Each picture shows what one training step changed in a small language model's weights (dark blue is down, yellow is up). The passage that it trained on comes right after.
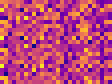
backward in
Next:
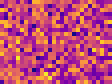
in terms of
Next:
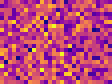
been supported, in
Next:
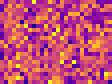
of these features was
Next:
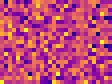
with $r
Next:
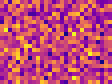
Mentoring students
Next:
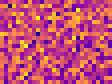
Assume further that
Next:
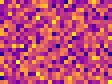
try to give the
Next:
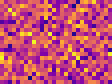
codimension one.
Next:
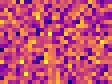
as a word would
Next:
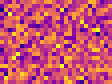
is produced by
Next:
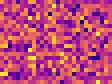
were no gender differences
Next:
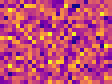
operator on odd symplectic
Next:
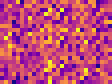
Python via
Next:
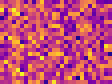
additional regularity assumptions on
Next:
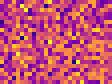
study was conducted at
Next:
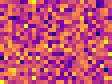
no conflict of
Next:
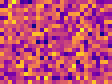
method by Nano
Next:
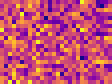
cracks leading
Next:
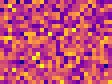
the Banach space
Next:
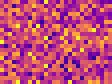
reaction rate constant,
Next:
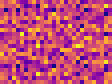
2 \right)
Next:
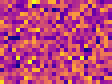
(Yan &
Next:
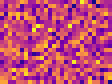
of a single interaction
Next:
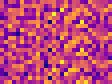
memory} variables
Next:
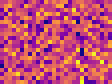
or service is
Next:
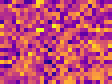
understanding the extent to
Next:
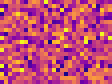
acquired primary data
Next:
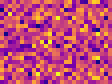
is defined for a
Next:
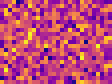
analysis I :
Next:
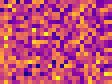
the second and so
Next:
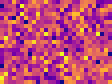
reported a direct and
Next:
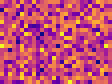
are often the first
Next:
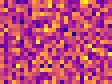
for learning objectives and
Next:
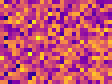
attention to detail,
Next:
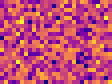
are easy to use
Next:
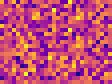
we call $ u
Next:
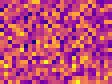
Several authors and
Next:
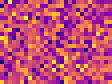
regularized ROF
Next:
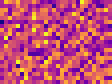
and bottom
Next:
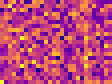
the desired accuracy parameter
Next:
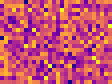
inverting the x
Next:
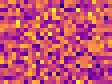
chosen $S$
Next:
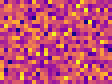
about 75% of
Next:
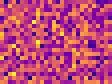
datasets, namely
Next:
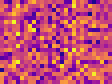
cases happened
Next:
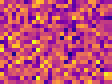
to satisfy the asymptotic
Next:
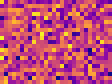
ball, in which
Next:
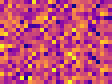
of the previous
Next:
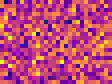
some transformations,
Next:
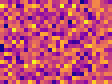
\infty$. Then
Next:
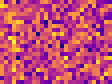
much convenience.
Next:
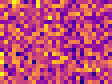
This review comprehensively
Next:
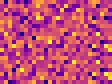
with respect to
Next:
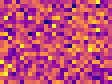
be some inherent
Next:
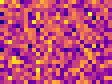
contributor to
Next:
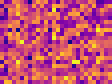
costs lies in the
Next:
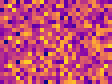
the characteristic polynomial
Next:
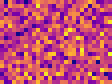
with little extra work
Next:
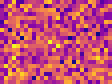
study is conducted by
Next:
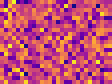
by the other
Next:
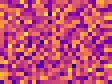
first terms of the
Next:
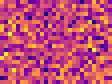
$n$, then
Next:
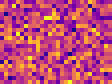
Since the commutator
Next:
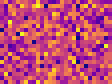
18 One Health
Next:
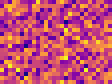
insertion depth
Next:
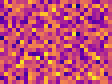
are 16 carbon
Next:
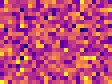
with Arab
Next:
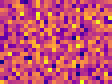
Let us put
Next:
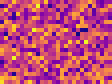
m for a
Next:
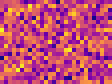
medicinal properties.
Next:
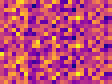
we can take
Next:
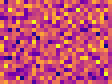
diagonal are all
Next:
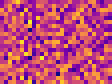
this combinatorial method seems
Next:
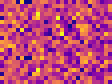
used as the reference
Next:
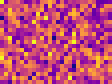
scheme. By using
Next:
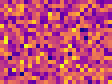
suggesting moderate
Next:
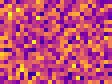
part i), to
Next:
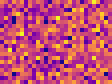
may even be that
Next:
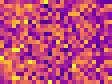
purification process.
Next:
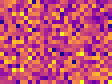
Overlapped bar
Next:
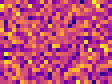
$u$. Then
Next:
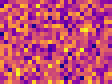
new cell type from
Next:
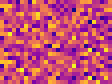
$x$ such
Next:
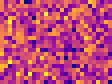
towards achieving the
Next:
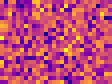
using a critical literature
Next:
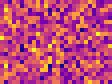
tray light and
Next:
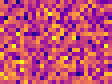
case, we will
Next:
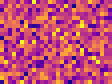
of the population are
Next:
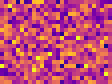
the least value in
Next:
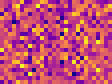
pursuing their
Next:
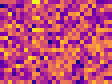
VEM in
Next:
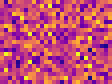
let $Y$
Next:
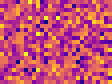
More than 5 years
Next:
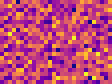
$X$ be
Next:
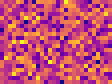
very thin]
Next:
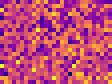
switching combination found in
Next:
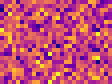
is bounded.
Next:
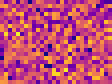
this equality is an
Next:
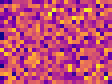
(\gen d
